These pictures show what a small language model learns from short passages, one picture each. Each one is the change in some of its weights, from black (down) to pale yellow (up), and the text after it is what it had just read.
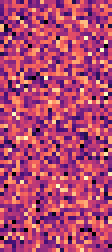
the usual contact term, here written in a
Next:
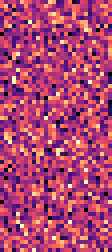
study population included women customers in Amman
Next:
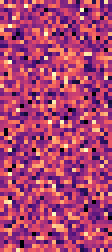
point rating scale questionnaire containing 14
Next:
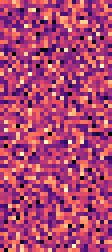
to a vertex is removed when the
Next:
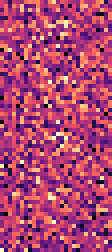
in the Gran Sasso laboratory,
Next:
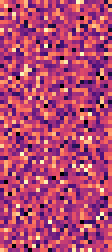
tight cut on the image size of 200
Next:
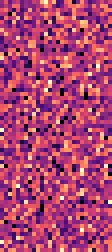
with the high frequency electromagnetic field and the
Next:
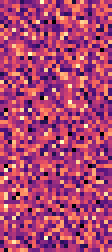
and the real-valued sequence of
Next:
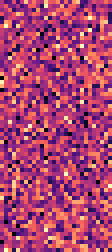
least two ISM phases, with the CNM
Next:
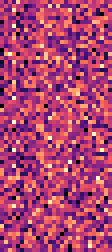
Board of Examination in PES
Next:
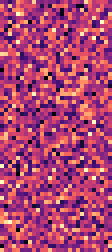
in the next section. A slowly rotating
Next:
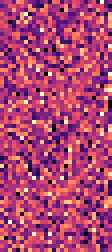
and the sharp crossover observed
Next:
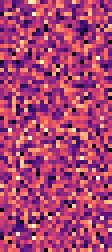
duality in the bulk for CFTs with
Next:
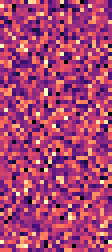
molecule adsorption and dissociation
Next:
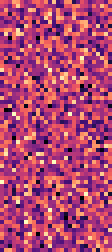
to establish a fundamental sense of
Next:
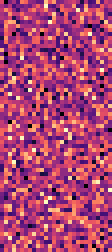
best fit curve, and short-dashed curves are
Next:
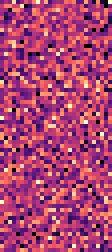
the assessment of long elements of the wiring system
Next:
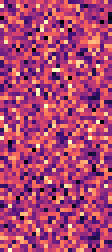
of Kamasutra where it had been
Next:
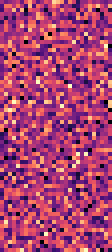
Channel Hopping (TSCH)
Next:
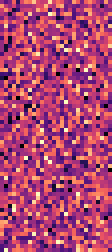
elephantus* (Tikader
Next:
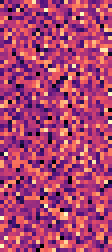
utility and arbitrarily strong privacy when
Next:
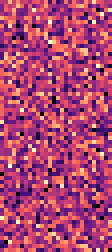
sufficiently sharp to enable accurate
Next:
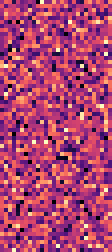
of WIPT systems. For example, as shown
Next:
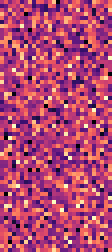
screw cleaners, the supplied
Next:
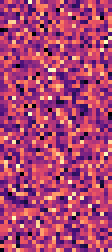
contagion process. The diffusion process is associated
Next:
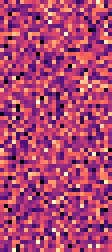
immediately post-blast exposure.
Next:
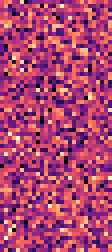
is larger than that of $\Sigma^+ +
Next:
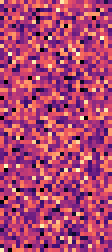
simulation) or overt (behaviour). These
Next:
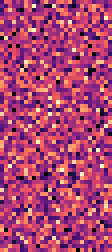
because {\sc ObsAtk} searches
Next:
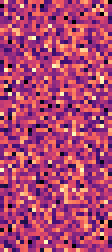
to unlabeled points based on their similarity or
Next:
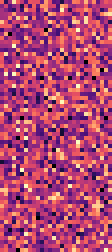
yet definitive in significantly increasing the effectiveness
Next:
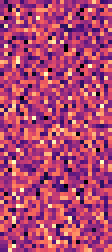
product. – For the high-risk
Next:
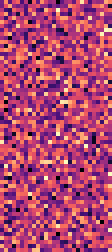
\begin{align} \Delta' &= f
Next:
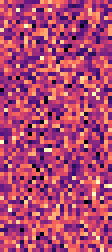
of these has different efficiencies, different dependencies
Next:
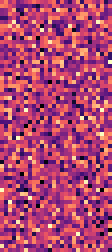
we argue that neither the time or x position
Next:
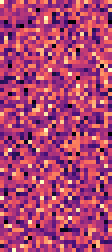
effect on the Desire to Revisit,
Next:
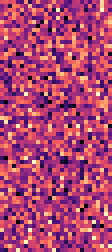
and allowed to cool to room temperature, before
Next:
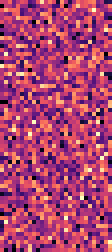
that the victim is connected to a fake
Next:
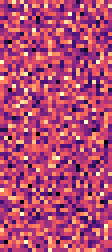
The findings showed that pricing orientation
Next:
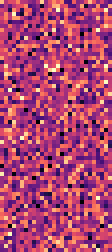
depending on how vector C was drawn.
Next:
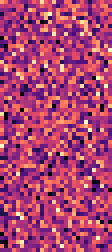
for measuring the required parameters, and it is
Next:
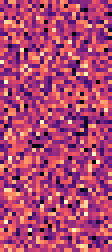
XX) 36. Remove
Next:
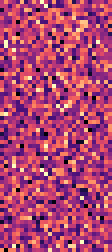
is also the observation in the T phase as well.
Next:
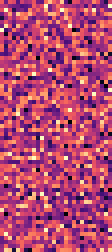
obtained values, we can further calculate the
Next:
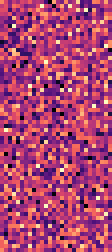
from Ideal Instrument Case as a
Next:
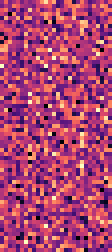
with our increasing ability to store and access large
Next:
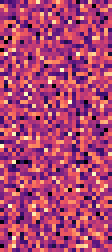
Cite this: *Phys. Chem.
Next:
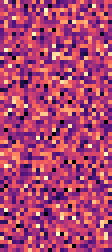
P}_{\cal H}, \end{equation} where
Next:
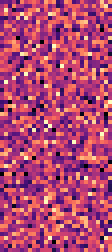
fitted together with the charm quark mass using
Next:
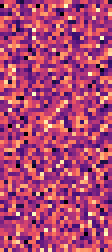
per scholar model Similar to the
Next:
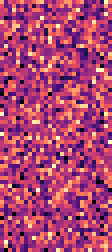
Creativity, in Evolution and
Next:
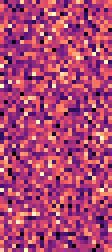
students were sometimes difficult to evaluate, given that students
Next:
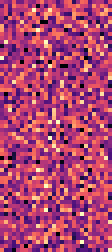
a common objective (or task) [5].
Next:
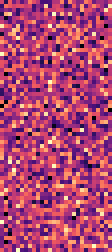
Segmentation 5 4. Annotation
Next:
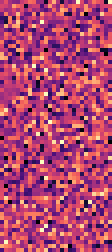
(outsiders) as expressed by
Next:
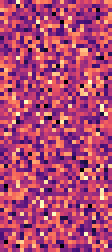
is the single brane configuration discussed in
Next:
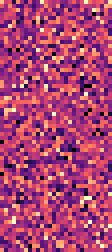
of the signal. The rest of data can be derived
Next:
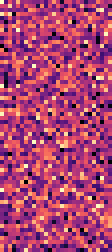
The rational decision to take a souvenir
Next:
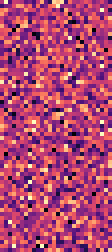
mL of distilled water and gradually
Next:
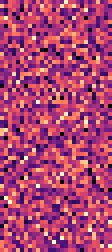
a node or link community, respectively.
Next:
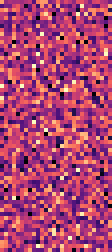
duplicate question retrieval, has
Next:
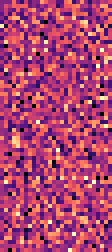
the anomalous contribution to the mass of the
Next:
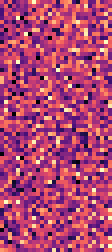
consciousness of Krishna" of
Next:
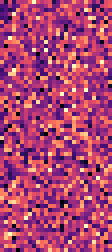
anticommutator and $\{ \cdot
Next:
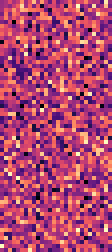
Myers for fruitful discussions.
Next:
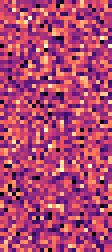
by dissolving extracts (1
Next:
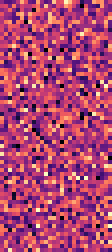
The inclusion of EUV radiation will heat the
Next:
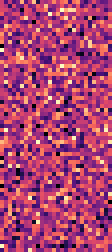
were created to minimize variations in process
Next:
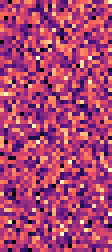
for a $90$ degree deflection in a
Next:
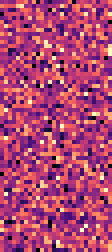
of allegiance to a mentor
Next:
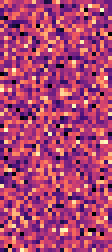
found in the psychomotor functions of
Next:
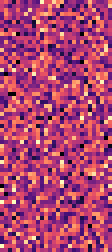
of variance (ANOVA) for the
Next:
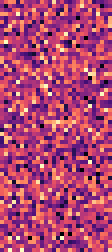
is 6 i.e the patients are 6 times likely
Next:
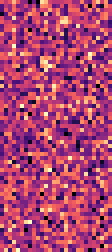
brain heart infusion ; NB,
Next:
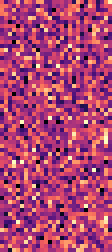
towards greater sustainability. The Consortium
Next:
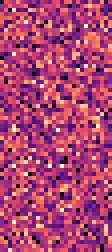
and all the tehsils and
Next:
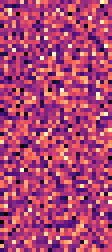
of voxels in the narrowband is determined
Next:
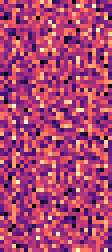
*International Journal of Disaster Risk
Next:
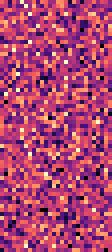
- All the results will be shown aggregated
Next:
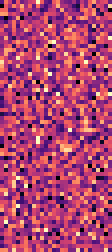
expanded historical agency for
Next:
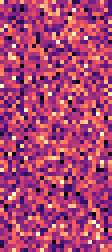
difficult to modify the lesson plan to suit
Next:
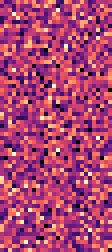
following hypothesis that were set forth in
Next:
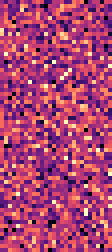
with the result of \art{BigT} where
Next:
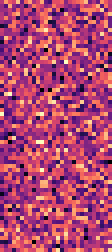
in Fig.2, which were measured at
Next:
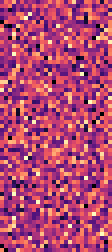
nutrient deficiency in oil palms
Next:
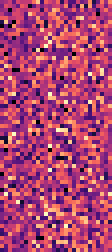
as a Disease? is my original work.
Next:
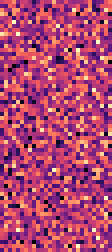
Introduced by Dr. Genichi
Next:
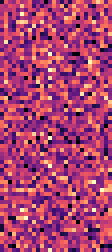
whole grains foods.
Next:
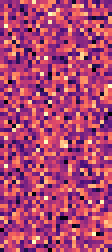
who are directly or indirectly connected with
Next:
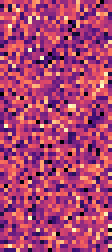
Tx Count (Frames) Rx
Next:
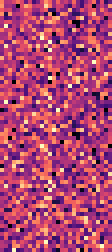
OIS example above demonstrates. However, as
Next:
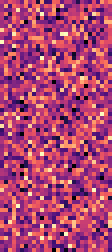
of 'modernizing' the tribal.
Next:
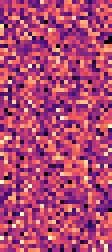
the daughter Regge trajectory would
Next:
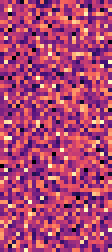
of ectopic pregnancy confirmed
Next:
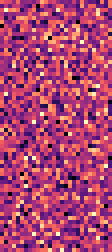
conditions and edaphic profile). At the
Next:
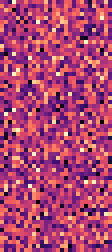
4, as a function of the total energy
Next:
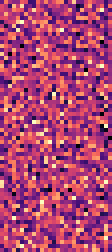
Praesepe. As a preliminary
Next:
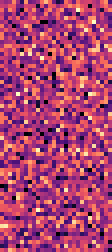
and several variations of it undergo a phase
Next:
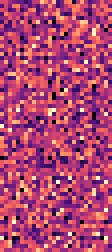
and lower quality of life [van Heijst
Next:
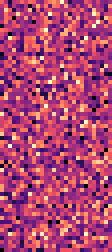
used have been described below, parameter by parameter: Table
